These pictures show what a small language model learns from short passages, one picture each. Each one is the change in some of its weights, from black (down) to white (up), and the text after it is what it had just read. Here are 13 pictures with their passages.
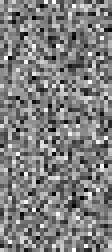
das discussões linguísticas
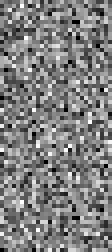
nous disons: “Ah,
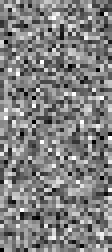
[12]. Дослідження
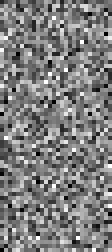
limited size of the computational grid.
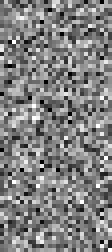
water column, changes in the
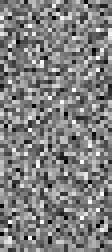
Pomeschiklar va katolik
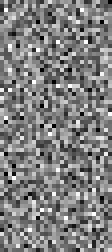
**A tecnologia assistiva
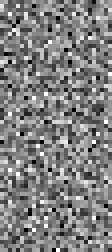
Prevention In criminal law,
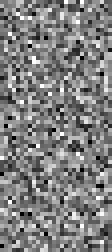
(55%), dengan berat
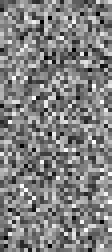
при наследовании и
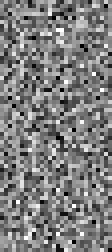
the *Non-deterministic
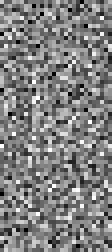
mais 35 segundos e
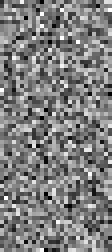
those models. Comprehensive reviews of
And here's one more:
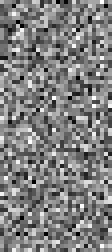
A 1cm \times 1cm area at the
